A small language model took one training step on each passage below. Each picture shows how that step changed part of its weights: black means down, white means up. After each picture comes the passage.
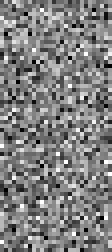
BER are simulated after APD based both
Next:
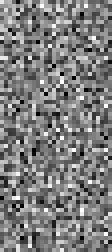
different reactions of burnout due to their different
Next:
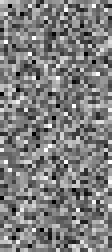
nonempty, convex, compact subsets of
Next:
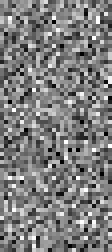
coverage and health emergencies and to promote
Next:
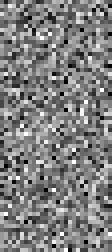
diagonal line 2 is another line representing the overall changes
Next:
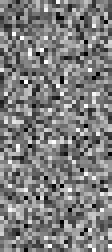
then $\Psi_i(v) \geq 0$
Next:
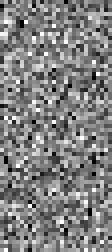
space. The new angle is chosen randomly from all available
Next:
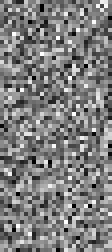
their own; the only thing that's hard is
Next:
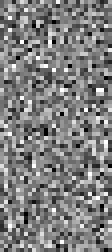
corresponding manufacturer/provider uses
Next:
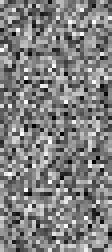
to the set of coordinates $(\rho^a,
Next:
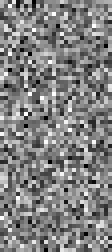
scheme depends on the value of the dipole moment operator
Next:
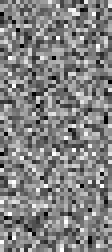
the lack of site-specific features.
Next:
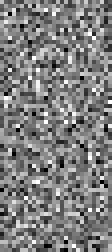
field in the equatorial plane (Fig. 8 of
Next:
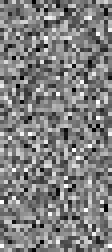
the density of resonances for semiclassical
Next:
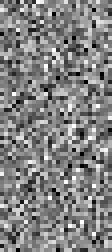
article 'The Dorschke's of
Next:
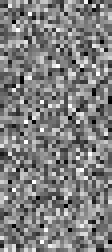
a phosphor with a fast decay time.
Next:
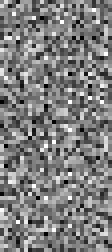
ml of HClO_4
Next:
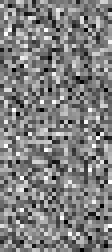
Moscow, Nauka, 1996
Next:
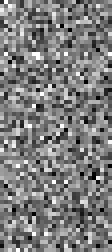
are twist-recurrent. To check $z
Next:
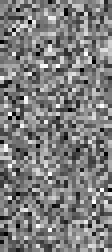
existing of rational solutions are known: for the system
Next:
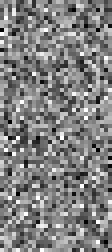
scale (W-2). After researchers,
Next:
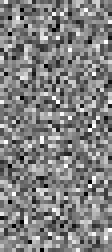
organism because evolutionary forces drove them to
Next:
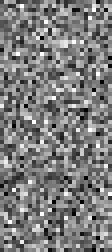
from pH meter. Viscosity
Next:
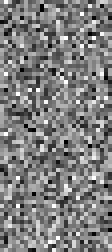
for enhancing morphological awareness and reading
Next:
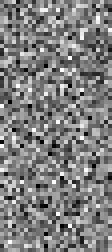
loop variables, such that the total degree of the
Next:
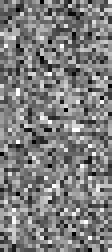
University of Nottingham through a
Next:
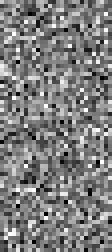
part is 3~1. The 1 is a special part
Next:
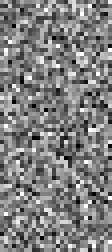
a solution when it comes to a conflict between
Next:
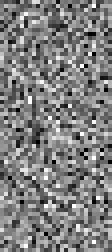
severe metabolic acidosis with
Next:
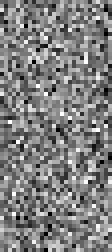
data without swirl when initial vorticity
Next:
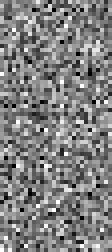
depolarizing or symmetric noise models. However,
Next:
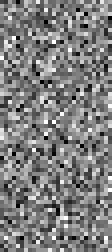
spatial discretization error is now dominant. This is
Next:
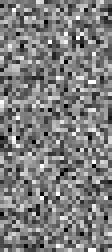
over $S$. Because $\Po\times
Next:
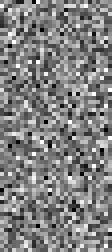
for quality and a review protocol was followed
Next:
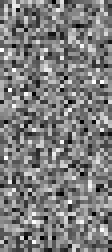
orbital plexus puncture method.
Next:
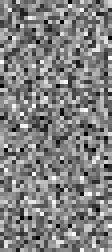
in the Naga Hills from 1832 to
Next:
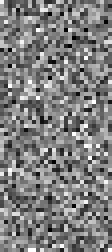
near singularities, which in turn lead to
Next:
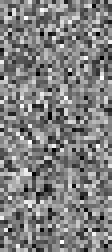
rescue analgesic requirements were recorded
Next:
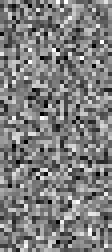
l'ensemble des \'el\'ements
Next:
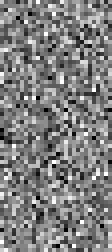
derivative and the integral can be easily calculated analytically.
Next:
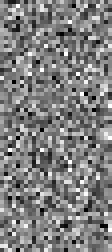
like the mathematics to explain why this
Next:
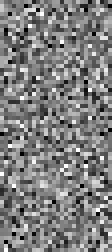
have shortfalls in the supply of goods
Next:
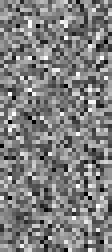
0 belongs to G}, \ldots,
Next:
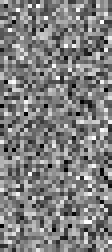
for all $x, y \in X,
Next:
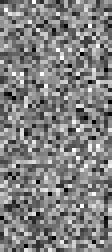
be a source $s_1$, and sink
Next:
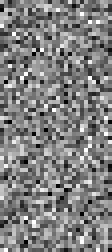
functions of $H^1(\Gamma)$ and
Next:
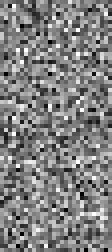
it should be mentioned that only a range of
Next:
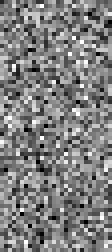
optical measurements \cite{chen2024}.
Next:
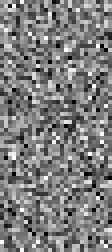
first term. Different behaviour of
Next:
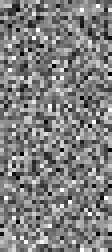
point x_i Naive Bayes
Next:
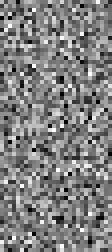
Collard, L. R. B.
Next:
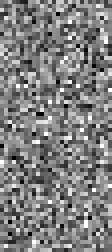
been hypothesized to exist in the cosmic
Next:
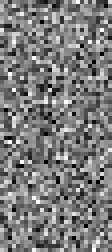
of binding potentials. Subsequently we
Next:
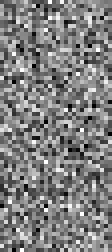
questions should be raised in regards to this
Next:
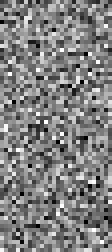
minimizes this distance is selected: $$x_{\min}
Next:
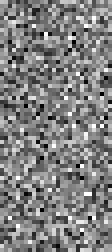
are found to be the image of the braid relations
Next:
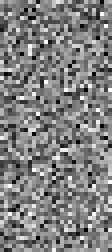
State Mansfield on November
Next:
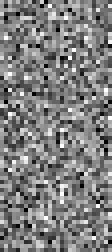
such networks is cost-prohibitive
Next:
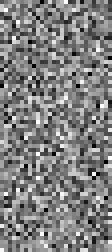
region volume is not so large (of an order of
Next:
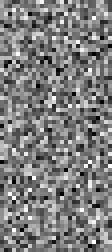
according to the weighted preference function. This
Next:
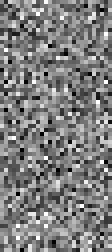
As in the Bernal AB stacked
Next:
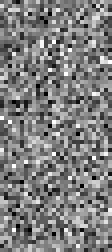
is smallest and the band gap is
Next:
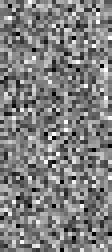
evaluate the effectiveness and efficiency of the proposed
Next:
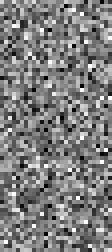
& \texttt{fixedValue} \\
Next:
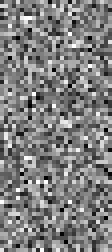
Paspahughs shared these
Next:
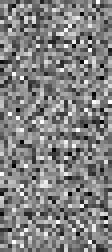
t, X_{(s+\varepsilon)\wedge
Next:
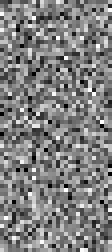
the equator is that it is almost covered by
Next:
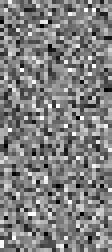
Year Festival. We first establish a new
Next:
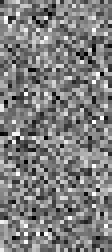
result compares to older consolidation
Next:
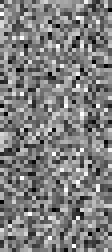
Y)+{x\over r}\partial_r \,
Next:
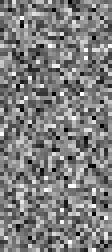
that a very low magma viscosity is necessary to
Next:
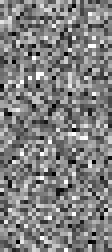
distinct approaches to component separation exist, namely
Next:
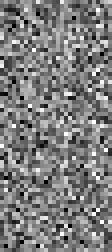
Rosenthal Effect (Rosenthal
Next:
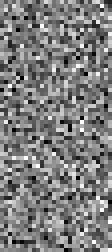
: C \times C \to \mathbb{R}$
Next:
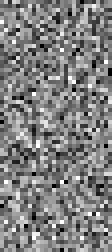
motor drives, renewable energy,
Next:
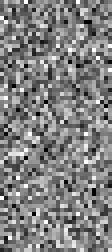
to describe the coherent states by the classical variables
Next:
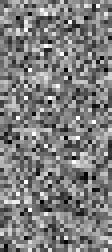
edges) is zero, otherwise they
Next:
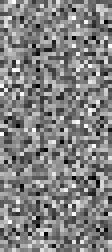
\cdots \end{eqnarray} It is {a}
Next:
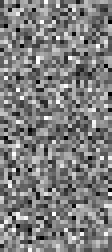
the resulting overall algorithm. Since the outer shape of the
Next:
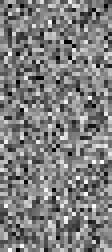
Besides, $\mathrm{d}_\partial$ is
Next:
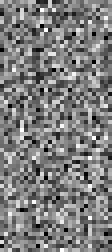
sterile neutrinos than the ongoing and
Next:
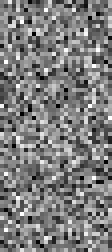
data recalculation or data export; - the
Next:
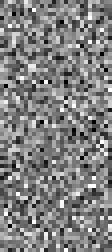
of iron is discussed by, e.g.,
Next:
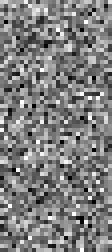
considered DNN to forecast the future stock
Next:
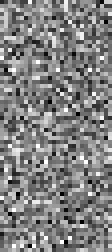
vertical height-scale of the TL with H
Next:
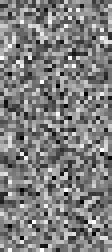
standard input--output formalism to explicitly include
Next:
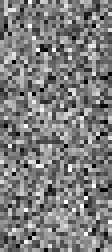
The objectives of the study were to:
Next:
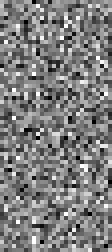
der Pol oscillator, Brownian
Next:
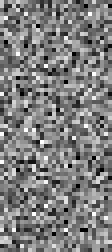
\ref{sec:intro}, we use the
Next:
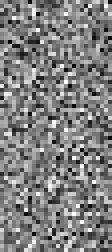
curvature proper biharmonic
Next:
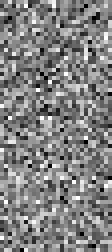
and TE$_1$ modes were
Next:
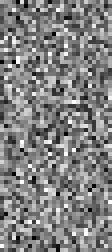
section, we consider optically and geometrically thin
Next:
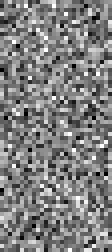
edge modes in a slowly driven photonic
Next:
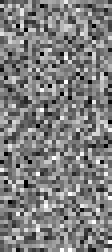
in a closed system (pressure pot) in a
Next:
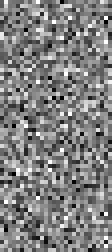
supported by the LabEx AMADEus
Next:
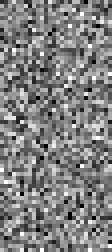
to be explored in detail (Schwab
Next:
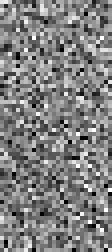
notion, Nigerians became
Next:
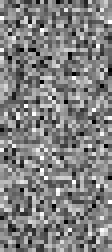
use the IEMOCAP data set, an
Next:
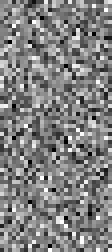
chord is stable. In some sense it is this fixed
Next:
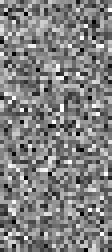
$g>0$ is the gain of the
